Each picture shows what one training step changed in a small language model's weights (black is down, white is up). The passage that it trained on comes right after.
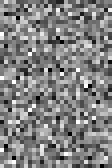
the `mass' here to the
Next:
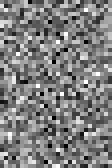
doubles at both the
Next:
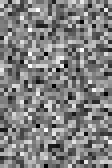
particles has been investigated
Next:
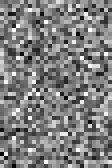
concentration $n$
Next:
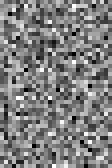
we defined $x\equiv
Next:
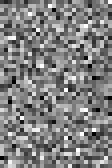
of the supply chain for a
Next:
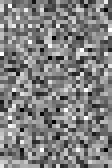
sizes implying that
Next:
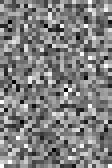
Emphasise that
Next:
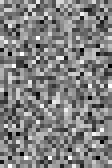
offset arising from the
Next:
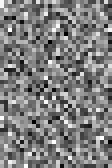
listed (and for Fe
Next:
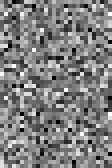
can be adjusted using a
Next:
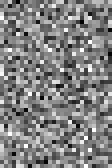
boundary points :
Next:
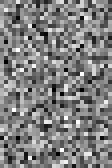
and the width, $\Delta
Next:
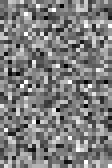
a JSON file.
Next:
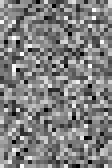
investigate this process in
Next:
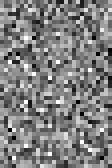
$q$. We can rearrange
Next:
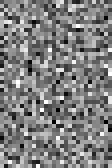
as well as the various mock
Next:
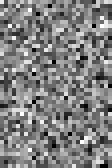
This architecture takes
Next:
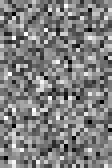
$\mathcal{M} =
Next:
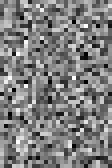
quarks. Such
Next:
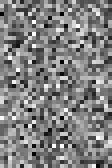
Planner ($c$)}
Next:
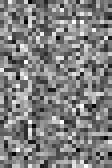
quantum fields is expected to be
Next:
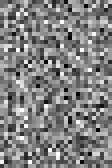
the distribution finds a minimum
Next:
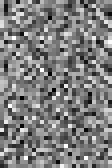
presents $\dot{M}_{\rm
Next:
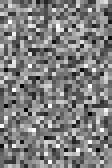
inspection of the magnetic phase
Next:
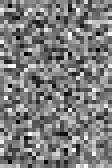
are large uncertainties in our
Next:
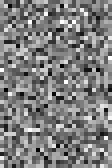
the solid curve in
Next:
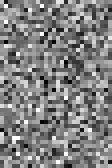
\end{eqnarray} The
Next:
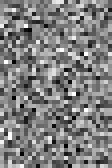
The computational cost of each approach
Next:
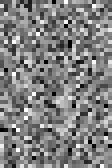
be inferred by measuring
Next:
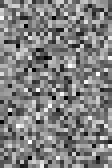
the linear and nonlinear
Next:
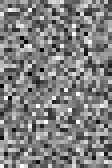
structure in the 2D density distribution of
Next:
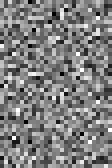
sign in front of the
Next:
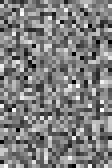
a secondary eclipse
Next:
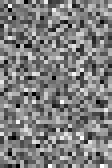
random walks on direct
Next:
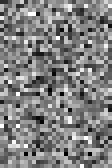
than the one commonly
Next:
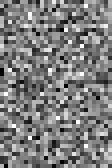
then described by the master equation
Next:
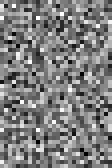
cascade events,
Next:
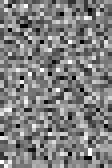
special polynomials.
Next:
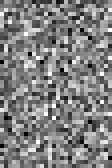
where $\omega_0$ is the
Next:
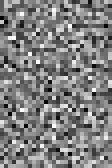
of author actions
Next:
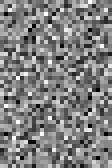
intra-dependent layers to
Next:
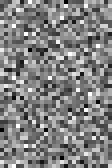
we also mask neighboring
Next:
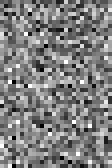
express each combination of
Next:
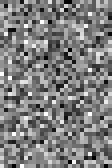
inexpensive and allow for
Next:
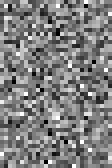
the dimension $D_\infty \leq
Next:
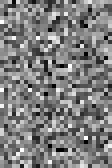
may be so, but then I would
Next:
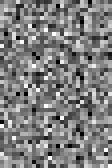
and $\bar{\alpha}$
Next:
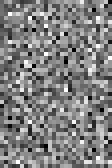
protein folding,
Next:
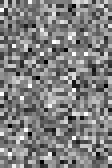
persoana care
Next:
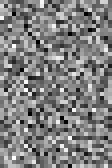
From a practical
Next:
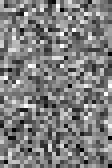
SOC, there are now
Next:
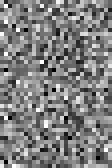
\end{eqnarray} An
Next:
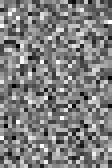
agent to solve a
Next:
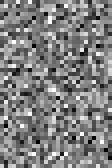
in Rabbani et
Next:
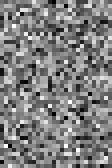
the crystallites. This
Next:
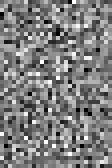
the $\sCa \rightarrow
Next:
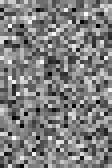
about blocking or allowing the
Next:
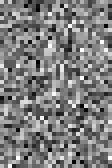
a few simple examples.
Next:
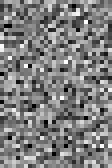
will not yield the actual
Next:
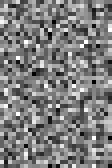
AlbaNova University
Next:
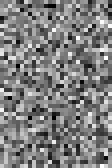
at the same frequency. By
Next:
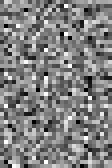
1)}$ with a sign change
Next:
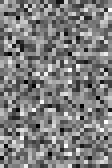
the amount of information
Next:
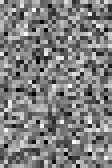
and so on. In other
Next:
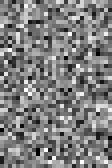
order Fourier terms as basis
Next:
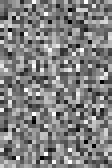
way through the example below. The
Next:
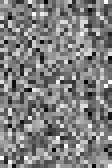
team at IPAG for
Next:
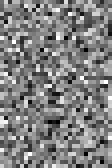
been a major instrument
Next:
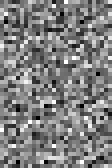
can be formulated in terms of
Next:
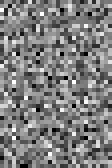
nanoprintings can
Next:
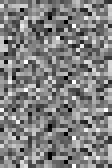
i.e. a scalar
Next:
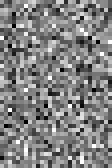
extended thermodynamics of
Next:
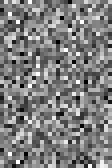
numbers of discretization
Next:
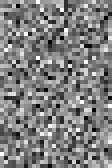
in these regions.} {In our
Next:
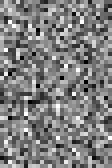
3 uc NiO, and
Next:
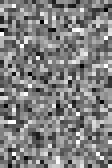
are attractive platforms
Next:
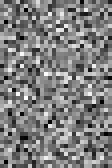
for useful discussions of
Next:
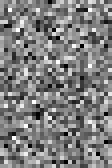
dc conductivity is given by
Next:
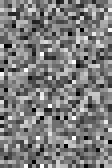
$C_q$ can be
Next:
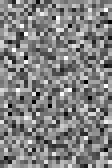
we epitaxially
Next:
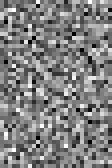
of $\sigma$, changes of
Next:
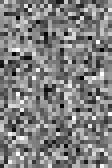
the need for rest,
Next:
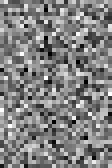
theory, all that is left is
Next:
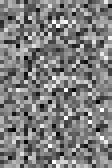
the opposite case of
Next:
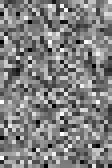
Mini-apps can be used
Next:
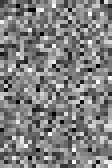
even quarterly basis.
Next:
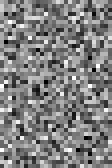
investigation for both
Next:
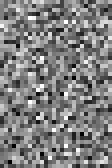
the gauge invariant
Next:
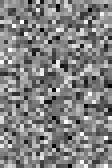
that this is a very generic
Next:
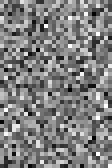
pseudo-ranges information
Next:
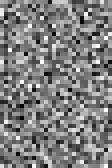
imaginary axis is used
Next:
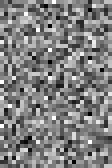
as values. For instance,
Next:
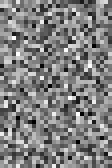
ice rules. We follow
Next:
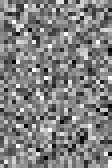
we would like use the
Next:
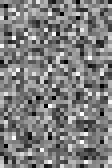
$\sigma_\ell$ corresponds to
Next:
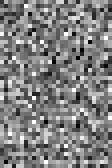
alone: the accessible
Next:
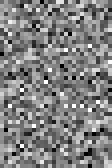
that obtained for bulk
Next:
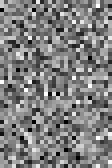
long-range temporal and
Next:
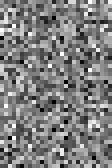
scaled driving
